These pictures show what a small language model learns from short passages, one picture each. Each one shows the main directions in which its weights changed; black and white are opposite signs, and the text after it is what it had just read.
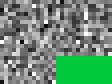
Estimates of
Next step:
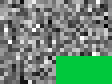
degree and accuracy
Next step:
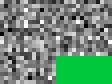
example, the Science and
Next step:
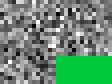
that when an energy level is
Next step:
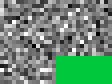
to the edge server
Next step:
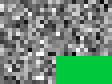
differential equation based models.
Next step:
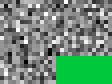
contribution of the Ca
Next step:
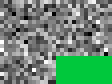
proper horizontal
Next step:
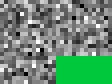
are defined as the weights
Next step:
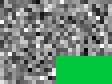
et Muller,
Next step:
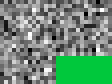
Projetos de
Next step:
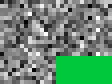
pose generation methods
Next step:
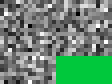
Ball's complex plank
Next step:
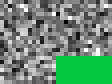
is financially
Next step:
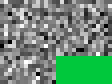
realização de educação
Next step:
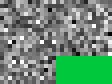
provide an estimate for the region
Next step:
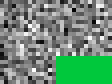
jet definitions,
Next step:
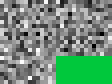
of the above is that only
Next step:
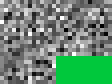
см баланд
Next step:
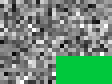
between $\sigma$ and the
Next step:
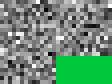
from the perturbation.
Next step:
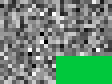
for the tensor rank, defined
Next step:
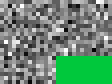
this paper is to create
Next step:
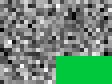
e educacional.
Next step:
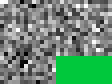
high threshold,
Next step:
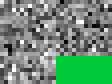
variable is treated explicitly
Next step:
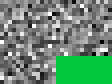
na contramão de um
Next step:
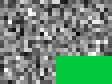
Mathematically, it can
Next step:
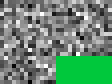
ourselves to a
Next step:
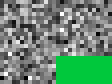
to complement the corresponding
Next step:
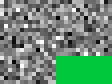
the position vector is
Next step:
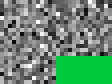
to wonder how
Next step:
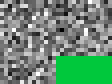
siguiendo una
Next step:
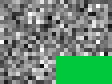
the Riemannian
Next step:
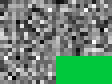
only if $(X,
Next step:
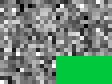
are proportional to each
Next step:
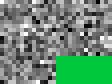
first application, the following
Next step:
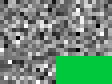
section. In this paper,
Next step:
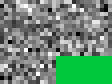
are shown in the same
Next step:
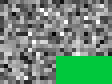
Addressed via
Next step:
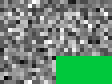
светлой, с
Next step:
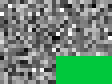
isometries on
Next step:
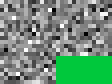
de gravidade de
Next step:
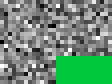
with respect to the invariant
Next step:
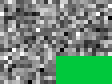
to a Banach space
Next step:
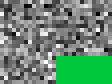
horizontal, he
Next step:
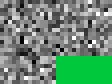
spatial compact support is made
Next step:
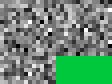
then the one-sided
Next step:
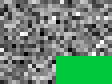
will proceed in a similar
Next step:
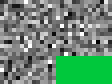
the conditional probability as
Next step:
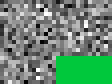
fenomena ini
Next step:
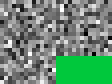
38 players.
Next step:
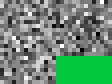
all $b, c
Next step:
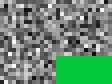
the most likely
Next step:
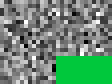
Bunda, inson
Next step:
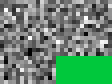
small sound speeds
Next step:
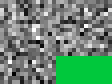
10*** presents a
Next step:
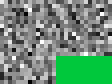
silos. Se
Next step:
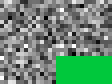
correction induced by using
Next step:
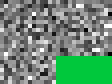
de infecção, na
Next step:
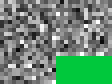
WSRs and the
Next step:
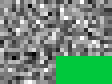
To abbreviate
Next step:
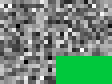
sürgün bir
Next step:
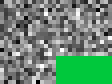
berishga oid
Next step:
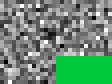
we assume that the roots
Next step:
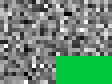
of the band gap $
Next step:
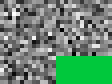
theory dates back to the
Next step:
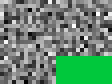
as one increases the
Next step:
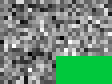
realistic this large change in
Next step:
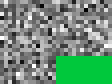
only if there exists a constant
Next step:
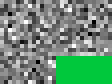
comparative analytics and
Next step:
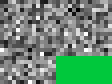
map ${\bf P}$ that
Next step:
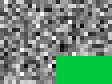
phase slope tend to
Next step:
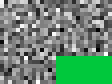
intermedia, la
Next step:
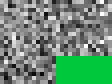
the two streams
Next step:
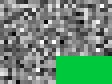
care, as the
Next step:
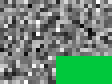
they also found that the
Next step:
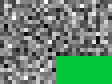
the Born approximation and
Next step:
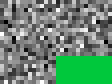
explicitly presented in the case
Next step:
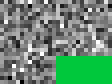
the power sum polynomials
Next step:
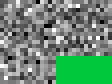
determined in the range of
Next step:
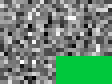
e especificidades
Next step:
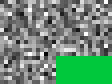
i \in B)
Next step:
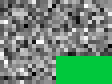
photobleaching of
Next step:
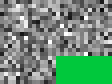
the structural complexity
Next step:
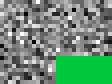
perturbation is on the
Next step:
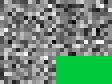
dipole transitions
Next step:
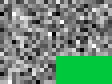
have characteristic doping
